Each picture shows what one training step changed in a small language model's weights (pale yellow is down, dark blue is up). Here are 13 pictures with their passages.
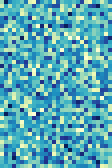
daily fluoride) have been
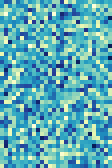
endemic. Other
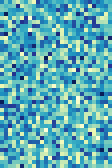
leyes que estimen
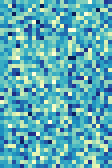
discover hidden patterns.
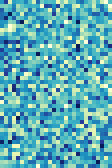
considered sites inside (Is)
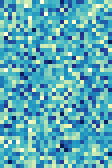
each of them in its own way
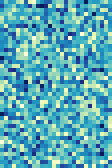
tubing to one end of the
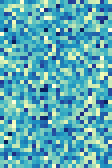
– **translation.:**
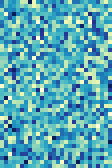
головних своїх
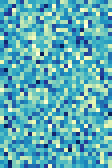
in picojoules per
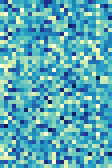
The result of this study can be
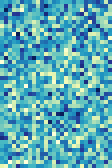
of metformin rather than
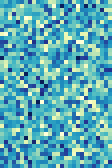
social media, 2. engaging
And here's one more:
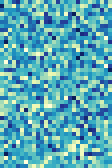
whether financial, personal, authorship
